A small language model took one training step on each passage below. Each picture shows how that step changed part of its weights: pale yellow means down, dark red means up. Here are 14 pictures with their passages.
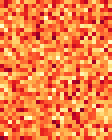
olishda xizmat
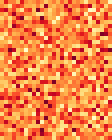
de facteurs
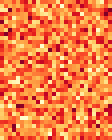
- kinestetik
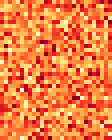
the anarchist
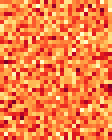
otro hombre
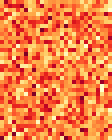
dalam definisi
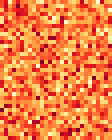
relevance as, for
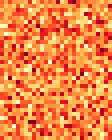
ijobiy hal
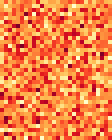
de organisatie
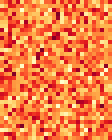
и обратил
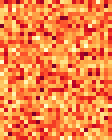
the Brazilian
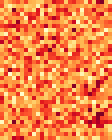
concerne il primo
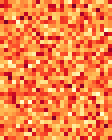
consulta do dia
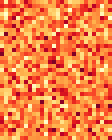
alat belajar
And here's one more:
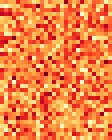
do conhecimento
